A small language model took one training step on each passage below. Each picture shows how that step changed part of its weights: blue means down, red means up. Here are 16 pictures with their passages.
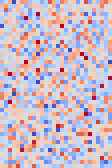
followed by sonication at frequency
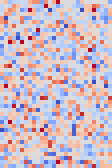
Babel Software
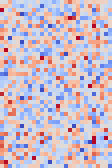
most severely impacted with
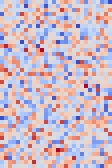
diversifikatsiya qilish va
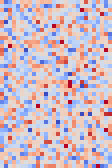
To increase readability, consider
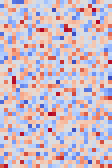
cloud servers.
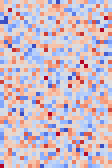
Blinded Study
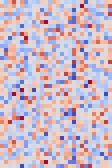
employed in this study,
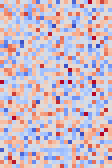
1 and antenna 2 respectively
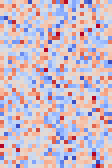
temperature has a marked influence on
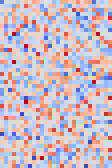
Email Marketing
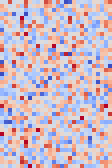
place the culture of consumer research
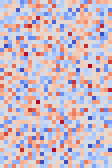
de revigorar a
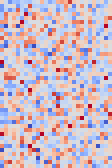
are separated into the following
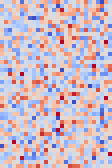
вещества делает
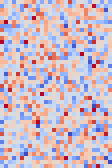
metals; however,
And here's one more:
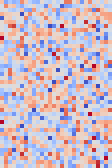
model constructed according to these
